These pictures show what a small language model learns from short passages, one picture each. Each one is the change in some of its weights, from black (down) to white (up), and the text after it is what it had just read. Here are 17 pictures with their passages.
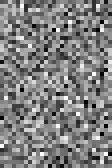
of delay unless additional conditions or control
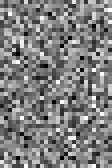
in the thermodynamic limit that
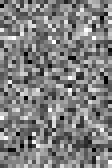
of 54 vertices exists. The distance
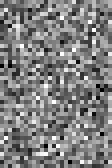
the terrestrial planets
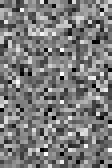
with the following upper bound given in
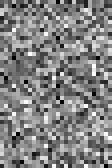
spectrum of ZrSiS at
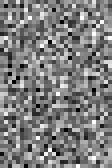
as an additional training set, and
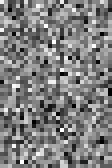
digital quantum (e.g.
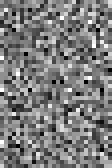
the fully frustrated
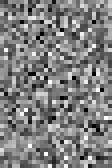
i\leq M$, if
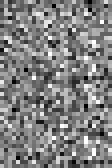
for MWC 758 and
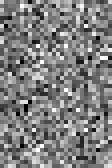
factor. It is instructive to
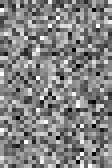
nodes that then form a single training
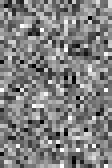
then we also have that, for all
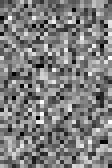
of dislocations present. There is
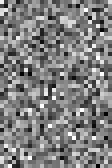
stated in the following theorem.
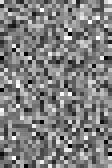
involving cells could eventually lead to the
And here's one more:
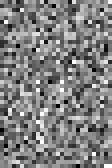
with $k$'th jet extension
